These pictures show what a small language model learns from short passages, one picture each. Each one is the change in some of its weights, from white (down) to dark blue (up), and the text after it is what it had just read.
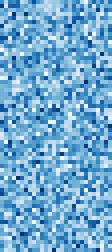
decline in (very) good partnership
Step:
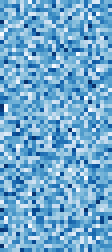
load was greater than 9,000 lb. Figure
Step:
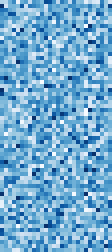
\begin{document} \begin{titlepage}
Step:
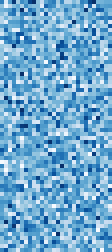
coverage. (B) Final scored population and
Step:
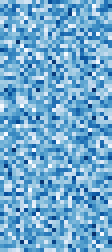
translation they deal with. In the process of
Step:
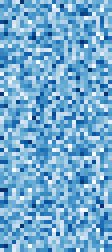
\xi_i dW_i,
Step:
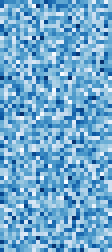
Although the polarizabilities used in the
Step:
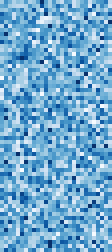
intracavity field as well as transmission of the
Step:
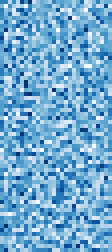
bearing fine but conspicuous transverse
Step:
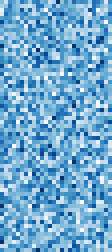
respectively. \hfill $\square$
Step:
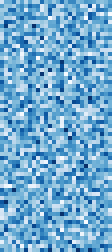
more tightly coupling the oracle to the
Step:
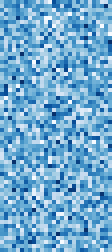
and riparian vegetation. In particular,
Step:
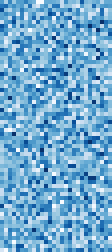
are trying to state clearly what the minimum
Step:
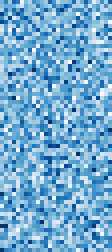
calls for starlight suppression over a large field of
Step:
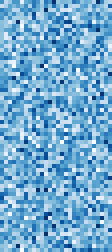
true of me - Not very true of me -
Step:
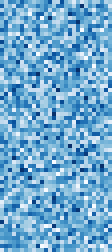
\section{summary} The advanced
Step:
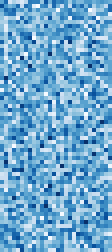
[18]. Muscle activity can be analysed via
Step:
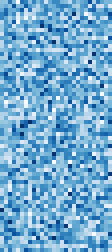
72, names of canyons – 17,
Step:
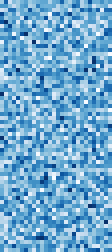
how new physics can influence black hole tidal
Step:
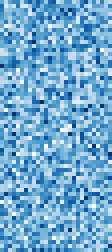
signals are down-sampled to
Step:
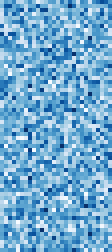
a different energy and distance dependence of the effect, which must
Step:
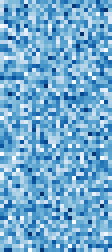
column Step 7: Defining and assigning
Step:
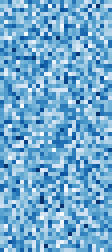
favour the development of the characteristic purple colour
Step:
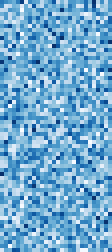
?speed; } } GROUP BY
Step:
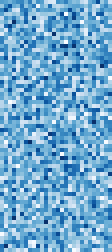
them. The following are the core values and related areas of
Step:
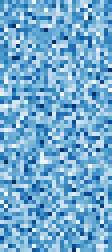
assume that there are $N_f$ flavors
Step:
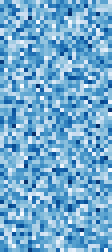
Hussain MS, Fareed G,
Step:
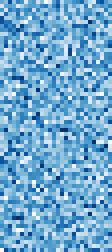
patronage, and cultural norms that sometimes
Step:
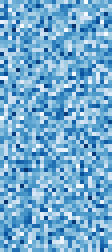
/ (TP + FP)$), measures how well
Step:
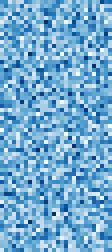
low baryon density. Also,
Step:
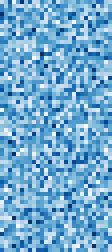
Study of the coexistence of different domains
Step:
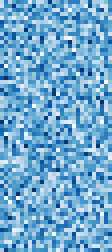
pointer state, say, $P_0$.
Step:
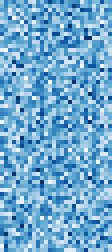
cannot be decomposed as a tensor product of
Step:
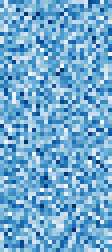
ward 12 and the community can fully utilize the existing
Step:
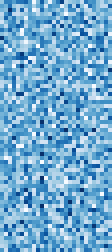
provenance over a state level provenance can help
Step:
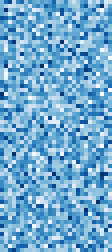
simple fashion. Users connect
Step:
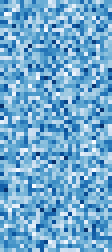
most important and difficult point lies on the surface treatment of
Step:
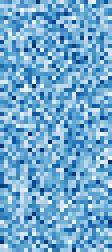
We compared the SSL performance against the reference ground
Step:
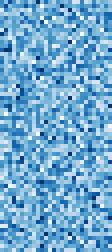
each integrated into a photonic waveguide and
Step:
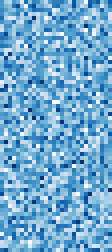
right to the blue label "Quick"
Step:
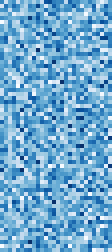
J. High Energy Phys.},
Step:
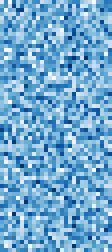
that the sMBH is on a
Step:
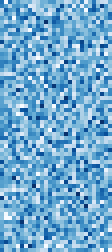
while the price of solar PV has been reduced
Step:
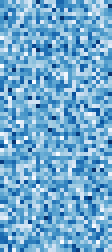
average density $\bar{\rho}$. In the following parts of
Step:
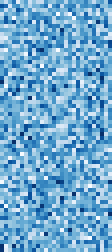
(over all $k$, $\alpha_b$, and
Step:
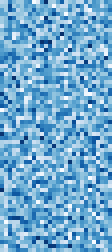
showed that many human activities are threatening the
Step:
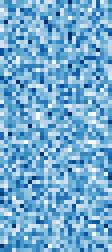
use in clinical practice, particularly for preoperative
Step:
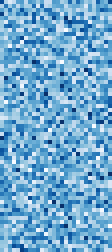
a plain XML one) that can handle
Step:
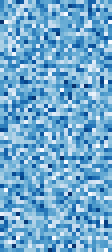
manifest form of this subalgebra is difficult
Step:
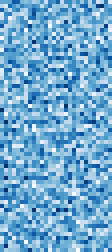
constitutes ethical, legal, and sustainable
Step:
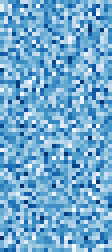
region at 1.37~$\mathrm{<
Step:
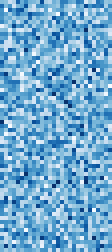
to -60 Specific heat (J K
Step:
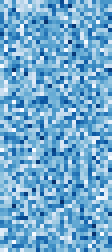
high correlation of these indices with each other, which shows
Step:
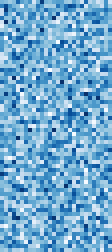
is heat conduction through the casing and insulation
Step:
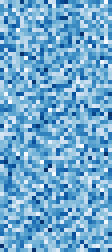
aerodynamic testing technology service activities in
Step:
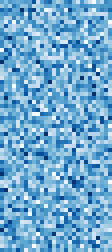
obtaining written informed consent 60 term
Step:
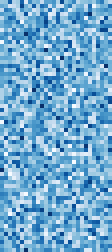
open question (though the \emph{pipeline
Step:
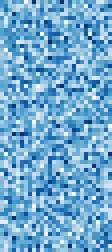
that model performance declines when these representations are
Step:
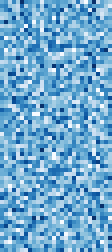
of consciousness ranged from 59% to
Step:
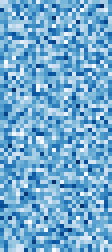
business, Nigeria, UK. I.
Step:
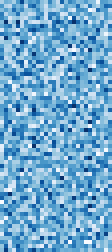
\notag \\ &=&\lambda \lbrack
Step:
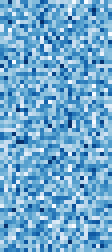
we succeed in reducing isolated nasal
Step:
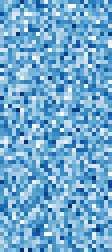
for an example) and figure headers should be
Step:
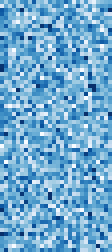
academy) focused on skills delivery
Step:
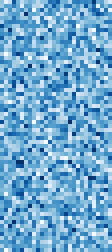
in their own country because switching over from their original
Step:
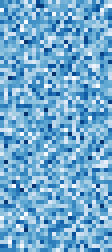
says there is no positive autocorrelation in
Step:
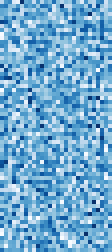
$m_i$: $\frac{\partial
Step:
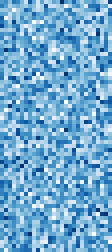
though the effects of EMR on human health are not
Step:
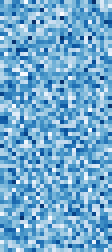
We then describe 6 attacks, grouped into three
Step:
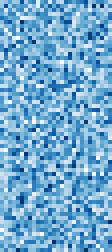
to many other reasons [2]. In the present
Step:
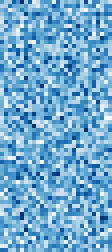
has not yet translated into the necessary outcomes
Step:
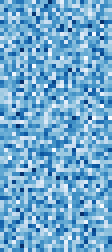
trend of an increasingly negative phase shift with
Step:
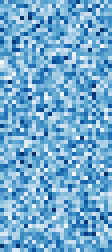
= 2.75$), followed by high cost of
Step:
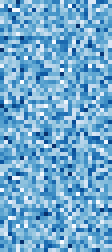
scale was employed to evaluate each statement. The
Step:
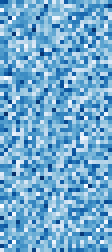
factors METHODOLOGY Study
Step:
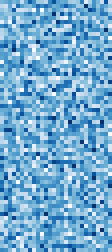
but in the most developed countries of the world, this
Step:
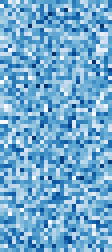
a single power-law model with photoelectric
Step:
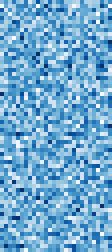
noted however that this error can slow down the
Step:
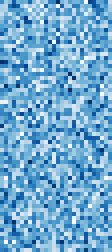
agreement is reached with VR regarding the size
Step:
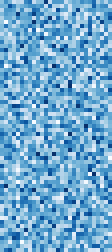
2a-d. In this case, the number of
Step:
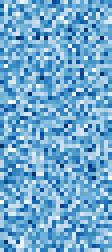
Donor 6 was born in 1987,
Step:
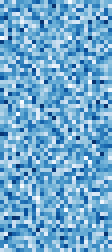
2. The 3D Semiclassical
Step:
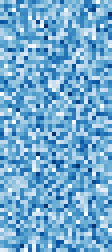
in the absence of any commercial or financial
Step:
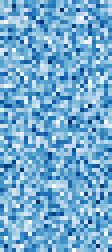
structure and projected Ni $3d$
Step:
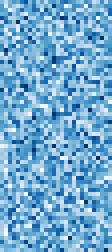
and all relationships [20]. The children who
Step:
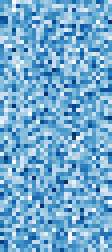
as the RTI are viewed as important
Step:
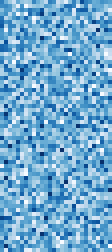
proposed algorithms' correctness and effectiveness.
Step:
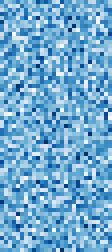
Conclusion and Recommendations Based on the
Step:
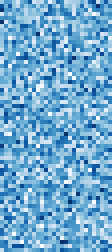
alerts people when an incident is potentially
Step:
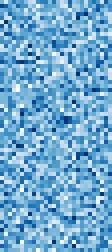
² CONICET, Argentina
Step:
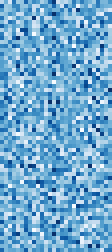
the level of 3.04 MPa for
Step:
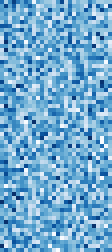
congestion include: 3.1 Volume to
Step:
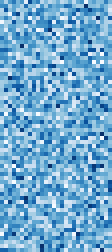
node. If a parent node has no children nodes with
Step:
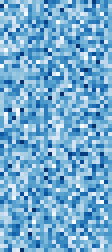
{author} {\bibfnamefont {A.}~\bibnamefont
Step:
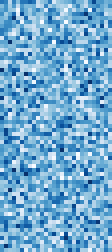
in Southern Siberia (Altai
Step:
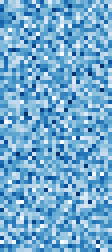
patients claim that taking surgery still has negative
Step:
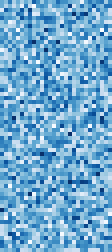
characterization~\cite{supp}). The solid line is
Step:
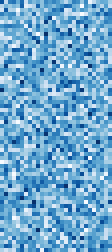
In such situations, *uncertainty quantification*
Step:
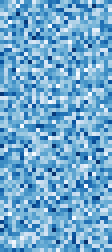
the period of internship. Lecturers
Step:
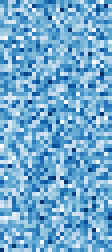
= g/\sqrt{3}$. By considering $g'
